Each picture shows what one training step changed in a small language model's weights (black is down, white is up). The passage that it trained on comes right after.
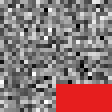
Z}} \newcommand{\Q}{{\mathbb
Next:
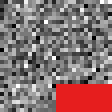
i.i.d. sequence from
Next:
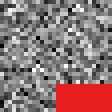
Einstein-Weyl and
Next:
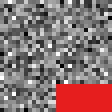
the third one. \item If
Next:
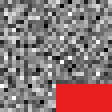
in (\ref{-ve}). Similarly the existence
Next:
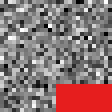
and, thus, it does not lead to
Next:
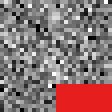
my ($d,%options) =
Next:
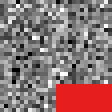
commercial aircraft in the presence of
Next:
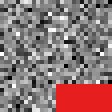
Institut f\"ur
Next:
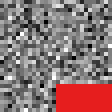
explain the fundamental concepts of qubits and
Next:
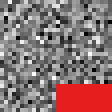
on $F$, an additional modification of the
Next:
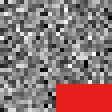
and $\mu\ge 0$, it is
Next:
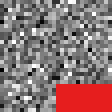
P \rra M$, arising in the
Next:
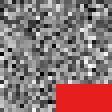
a family of homoclinic bifurcations of the fast
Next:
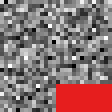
and the HR with sanctions
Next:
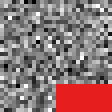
following system of functions \Eq{fs}{
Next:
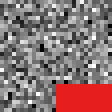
conduction of liquids through porous
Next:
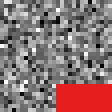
$r^b$ for getting an
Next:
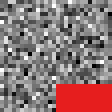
from a configuration of points on $\partial
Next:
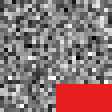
a complex analytic subset of $M$,
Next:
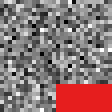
the travel time reliability of the
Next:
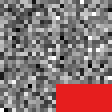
support of the spectral density $f$.
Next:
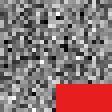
reduce the query complexities of
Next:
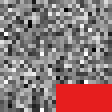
spirit to this paper, by
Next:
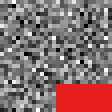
prepared to write them down. From
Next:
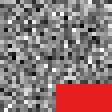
those manifolds, and also to confirm
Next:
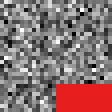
$\partial\mathcal{D}$. The
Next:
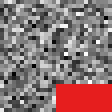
the plane according to the development of
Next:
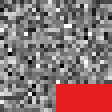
a single sphere, connectedness is obviously
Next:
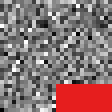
(sec) and the number of
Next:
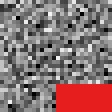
statistical test. The main idea of the statistical
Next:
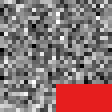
the discrete system is linear as well, and
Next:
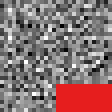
b_S)$ is trivial.
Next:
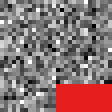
from a theoretical physics paper, published
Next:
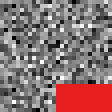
descent of $\mathcal{O}(2)$
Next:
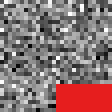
$\pi$ is an isomorphism. For a
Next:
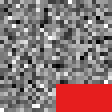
\\ The Weingarten functions for
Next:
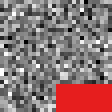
\end{eqnarray} Given any realization of
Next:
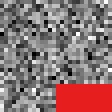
sections of the deformation corresponding to $\sigma
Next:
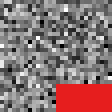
$K3$~surface defined over a
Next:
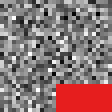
simple equivalence: \begin{lem} The
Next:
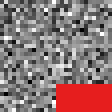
in graph embedding algorithms. Journal of Computer
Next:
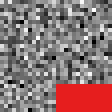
of infinite subsets of~$\N$, we let
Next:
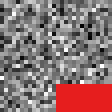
\vdots \\ \vdots& \vdots &
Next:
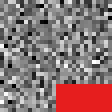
are comparable. \end{enumerate}
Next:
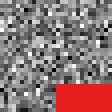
center \cite{MS}; ${\rm
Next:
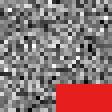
real and imaginary parts are zero giving
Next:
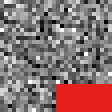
$c$ is a nonlinear function of the
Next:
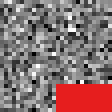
the (bar) complex of integral
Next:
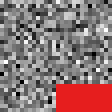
OFS} \textit{(A detailed treatment
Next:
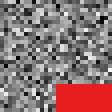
Gaussian density $\rho_{n}$
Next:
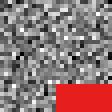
that does not have any vertices coincident with
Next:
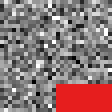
\node[fvertex] (o)
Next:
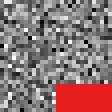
$gX$ must be equivalent to
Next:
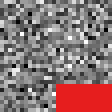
transition independently of the values of $\alpha$
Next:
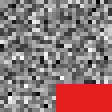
regularity of $\fh_{t}$.
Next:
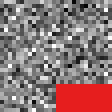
the remaining term it holds \beq
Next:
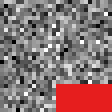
the induction hypothesis, there exists $\lambda =
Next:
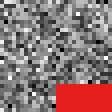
$\mu$ are odd, we take the
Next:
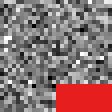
the literature we can directly give the desired
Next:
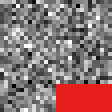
homogeneity to render the problem
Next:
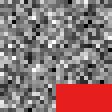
procedure used in the RHS computation process
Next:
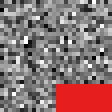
a sub-sample of size
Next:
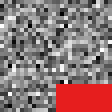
w_mu w_nu}
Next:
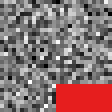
blocks in each part is odd.
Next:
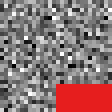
\label{sec2} We will always
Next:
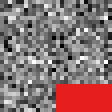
that \begin{itemize} \item
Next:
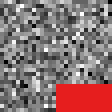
the CH$_3^+$ core and later
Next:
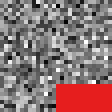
series with $N$ on $\sum$
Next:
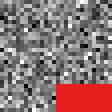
our limit process the above lemma seems to be
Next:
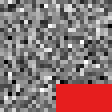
with rational double points, which is called the
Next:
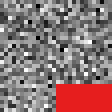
generalizes the Beltrami identity.
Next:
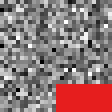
for his precious advice and
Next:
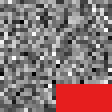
of decimals, using the
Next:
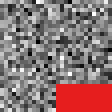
cardinality of a set} three including
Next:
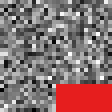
density of $\sqrt{Z}\eta$
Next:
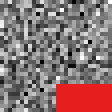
time. In each time slot,
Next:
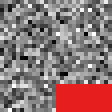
an optimal space for the $h$-regularity
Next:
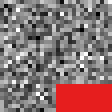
the same way we find that a polarized
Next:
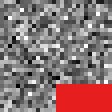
if $d=1$ and the problems
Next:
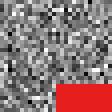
\caption{Stationary probability density
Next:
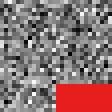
the convergence of the KMC method on the
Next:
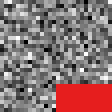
$n$ variables. To establish the
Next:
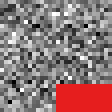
necessary to require that the representation of
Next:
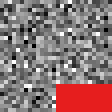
the Fourier series} In the Galerkin discretization,
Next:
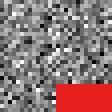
\not= \varnothing$ must be
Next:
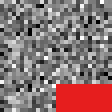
papers. Some have been published recently
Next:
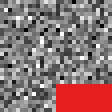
2.5. In the rest, by
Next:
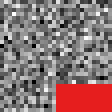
{\bf is the little disks operad
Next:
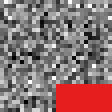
$x\in \Xbb$
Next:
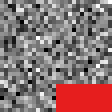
amplification matrix. Substituting
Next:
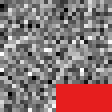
blood flow and wall shear
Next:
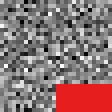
same simulation. The snapshots describe the
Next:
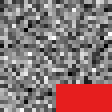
a statement that is used in the proof of
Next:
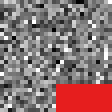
all $k$. In this paper, we
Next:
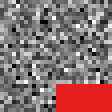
be used to compute the Milnor number
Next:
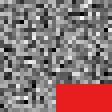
of $n+1$ cells,
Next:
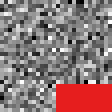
and $2$ respectively, of these two
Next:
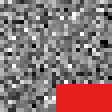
of Corollary 2 (corresponding to condition
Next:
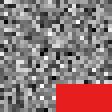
$\FF$ of positive characteristic $p$,
